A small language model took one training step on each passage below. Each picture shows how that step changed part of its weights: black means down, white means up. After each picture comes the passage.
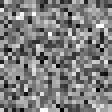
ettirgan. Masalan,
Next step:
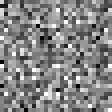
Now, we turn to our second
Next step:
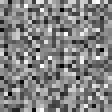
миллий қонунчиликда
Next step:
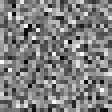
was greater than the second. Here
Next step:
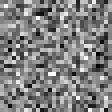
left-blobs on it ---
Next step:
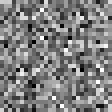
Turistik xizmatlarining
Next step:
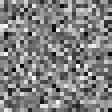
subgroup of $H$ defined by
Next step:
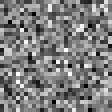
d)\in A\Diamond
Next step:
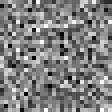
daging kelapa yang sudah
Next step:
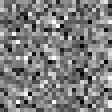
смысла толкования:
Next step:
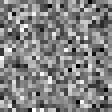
the converse. For any $f\in
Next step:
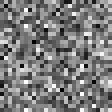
formales. Mientras que
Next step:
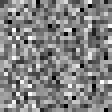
\cdots n}}\equiv \R^n $
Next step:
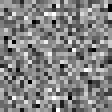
with integral parameters differences. In particular, we
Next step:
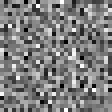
модель цикла № 9,
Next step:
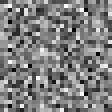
gegevens moeten worden
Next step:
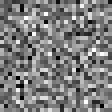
debilidades encontradas en los
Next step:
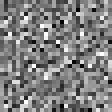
will look at his responsibility for
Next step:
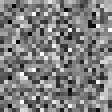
Addison Wesley.
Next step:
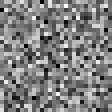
comme instrumentales, pour
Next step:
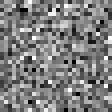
that $x_2 \in E$, so
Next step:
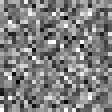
empirical version are asymptotically related
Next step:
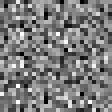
keseluruhan kualitas
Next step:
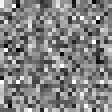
обязательные оценки:
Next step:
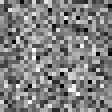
and values of certain $L$-functions',
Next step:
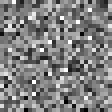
of strict epimorphisms is again strict,
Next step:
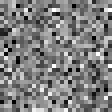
дельты, включая
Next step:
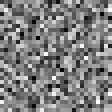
ming tonnadan oshishi
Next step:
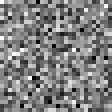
на уровне экономики в
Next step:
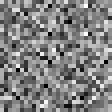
mahsulotlarining turlari
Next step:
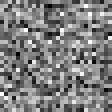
de la legalidad formal, como
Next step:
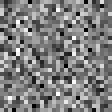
capacități de
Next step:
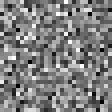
$\alpha=\delta\beta$ for some
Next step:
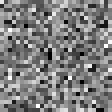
{Y-Z2} is not
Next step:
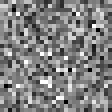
força necessitando de maior
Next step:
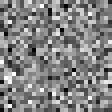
Let $c\le b$ such that
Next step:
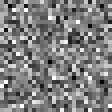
of order $p$ is given by
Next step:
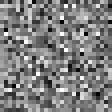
of this subscheme attains the
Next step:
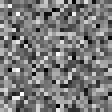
de la « Génération Verte
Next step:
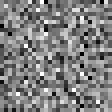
insatser ser inte likadan
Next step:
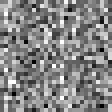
навіть після
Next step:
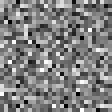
halten. Verwendung: -
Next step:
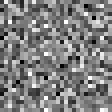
nueva agenda social para los
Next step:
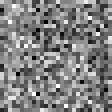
that every such a map has the form $$
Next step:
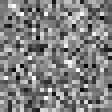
all $t$ and $\delta>0$,
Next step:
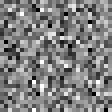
фильтрация через
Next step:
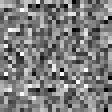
\end{defn} \noindent To
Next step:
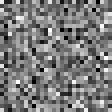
oshirish dasturlarini
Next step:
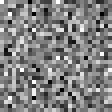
non-zero but left linearly
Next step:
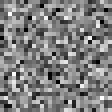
will be subject to a 10% increase
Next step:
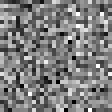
very restrictive. Despite the fact that
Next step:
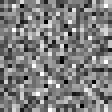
se enfrentan los sitios
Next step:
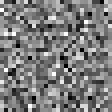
commutative Frobenius algebras.)
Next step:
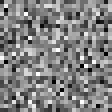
the global maps $T_{1}\equiv
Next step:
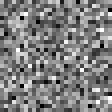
power plant):} For the node
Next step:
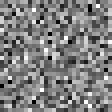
measure such as $P(A)$ that
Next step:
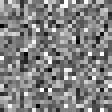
\subsection{$*$-graphs} If not
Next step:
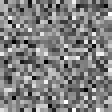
end-Stage Renal
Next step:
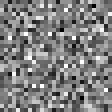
been proposed in both settings $m =
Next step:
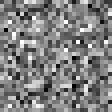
\qquad $$ \beq \qquad \qquad
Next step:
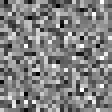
kasbiga bo‘lgan
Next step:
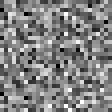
lesiones de alto grado de
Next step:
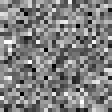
misolida ko‘plab taomlar
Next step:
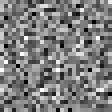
motivation for this paper arises from
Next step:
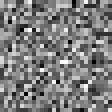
the result follows.\\ \end{pf}
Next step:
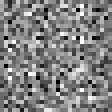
or finite-dimensional attractors, and
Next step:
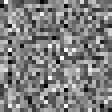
exact sequence, a direct approach based on a
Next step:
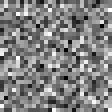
працівників. На
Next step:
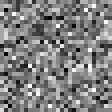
централата (за
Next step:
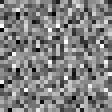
a experiência com o curso
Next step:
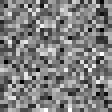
har tomonlama baholashni
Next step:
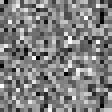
\Eq(Proposition11) $$ Therefore,
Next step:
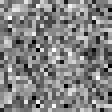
a part of vertices or all vertices of the top
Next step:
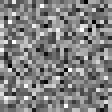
semi-groups (and not groups):
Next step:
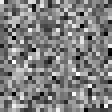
spatial and time steps is
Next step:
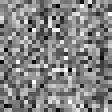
for simple and lower dimensional systems such as
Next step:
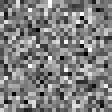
[1]. Установлено, что
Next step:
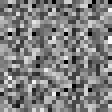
\ \ \Psi \circ (\gamma \circ
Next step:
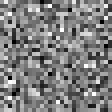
швидку дію, а
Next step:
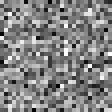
will not be an excursion, and we
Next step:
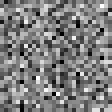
dokumen dan komunikasi
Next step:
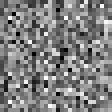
um caminho inovador e
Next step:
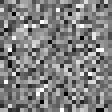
keltirish jarayoni.
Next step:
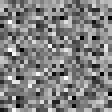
όταν η
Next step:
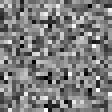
bound on the number of lines that can be
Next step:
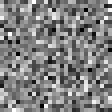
combinatorial data analysis and cluster
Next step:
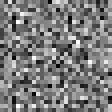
yoshlarda huquqiy
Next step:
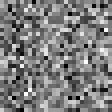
5. Pemerintah
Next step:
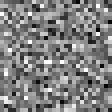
that we have computed the even moments of
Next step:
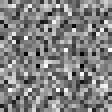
keng qamrovli tizimini
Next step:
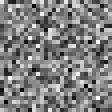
Research Bases. *Journal of
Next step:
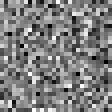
\not= j$. \item For any
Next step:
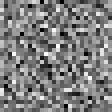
$u_k$ tends to
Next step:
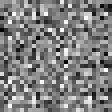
investigación, un análisis integral del
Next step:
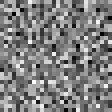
For any $x \in \fn$,
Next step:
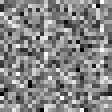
qarorlar qabul qilishga
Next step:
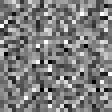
сооружений. С ее
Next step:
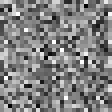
a well-defined notion of what
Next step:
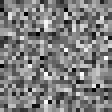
atendido pelo trabalho
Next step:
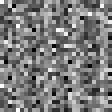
baylanıslı mánini
